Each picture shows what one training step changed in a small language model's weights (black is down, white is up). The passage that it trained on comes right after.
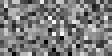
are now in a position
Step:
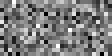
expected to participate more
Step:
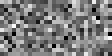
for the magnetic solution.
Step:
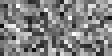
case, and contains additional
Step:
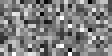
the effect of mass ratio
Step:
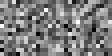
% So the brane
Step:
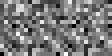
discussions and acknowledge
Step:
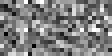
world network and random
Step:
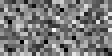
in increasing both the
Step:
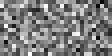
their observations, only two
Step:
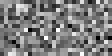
candidates are marked and
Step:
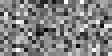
Bond number,
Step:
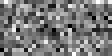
due to the Carbon
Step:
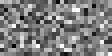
for such FWM
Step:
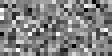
m_\tau$. By
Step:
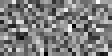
The possibility of explaining
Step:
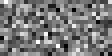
due to the different
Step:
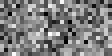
${\partial \over
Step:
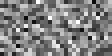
into the nominal
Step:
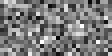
affected at low energies.
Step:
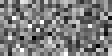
by shock, between
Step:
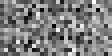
coincidence rate of
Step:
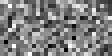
images, due to the
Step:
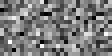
\item Derived
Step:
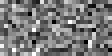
bright stars are manually
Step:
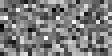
in the absence and presence
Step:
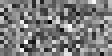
on an attribute
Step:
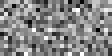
(zero bias),
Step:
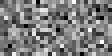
first quantized field theories
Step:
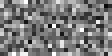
rather good behavior at lower
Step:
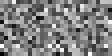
However, in the last
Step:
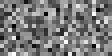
accuracy for the configs
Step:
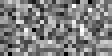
structure is shown in
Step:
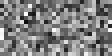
on the left edge
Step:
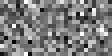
model used in the main
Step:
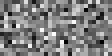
my contribution is to
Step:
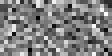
itself (being an
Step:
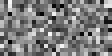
\rightarrow \ {\rm
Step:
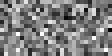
horizontal cross section is also
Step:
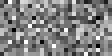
interaction, input device,
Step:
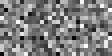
in the two-dimensional
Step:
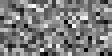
here} to the
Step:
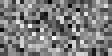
a half-wave
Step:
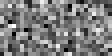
airplanes or
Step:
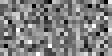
the automorphism group
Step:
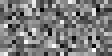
show that the proposed policy
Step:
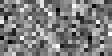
approach to designing such
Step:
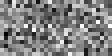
rate (also see
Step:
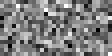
within ICMEs is
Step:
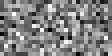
the equations of motion
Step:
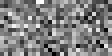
deformed into one another
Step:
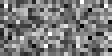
& & \checkmark
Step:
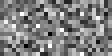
might shed light on
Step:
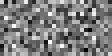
model leads to multiple velocity
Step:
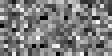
signal enhancement and coverage
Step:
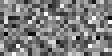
ABM, but also
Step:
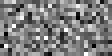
all--sky maps
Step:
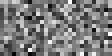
influence can generally be described
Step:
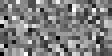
region and over the time
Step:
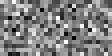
provides an interactive and
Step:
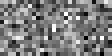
In order to find effective
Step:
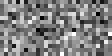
the BCS theory does
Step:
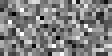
a full reconstruction tool.
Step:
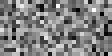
properties of a uniform density
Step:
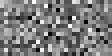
deciding which stream
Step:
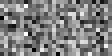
the stability condition demands
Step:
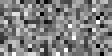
the effect of dark energy
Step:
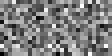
However, in the special
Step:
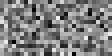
to me that the agent
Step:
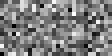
loop equations, and
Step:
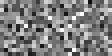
of \OS. The
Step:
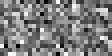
the Earth's spin and
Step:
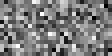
approximately \beq \dot
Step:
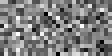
and a strong signal is
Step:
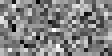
has to move the
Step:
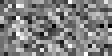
processes, which have a
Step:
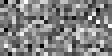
broad band imaging,
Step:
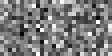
quartic interaction
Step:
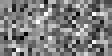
made of constantan wire
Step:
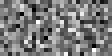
the ongoing research
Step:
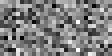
elements of the gauge
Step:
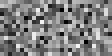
range of~$\alpha$
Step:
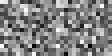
we set the noise in
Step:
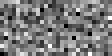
relative errors in the energy
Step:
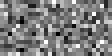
subdominant second
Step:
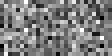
first equation generates the
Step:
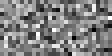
can improve the classification accuracy
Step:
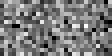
support the presence of a
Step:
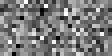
two holes' singlet
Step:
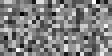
of Amorphous
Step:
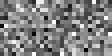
throughput is the expectation
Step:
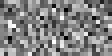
regions. We hope
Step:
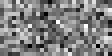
data. a)
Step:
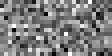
tackled without much
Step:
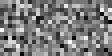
spectral parameters of the sources
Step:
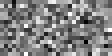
was recorded with constant rotation
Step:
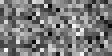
dividing the two
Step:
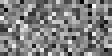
in this work, the
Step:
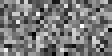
results with the very few
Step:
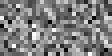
latent vectors, and the
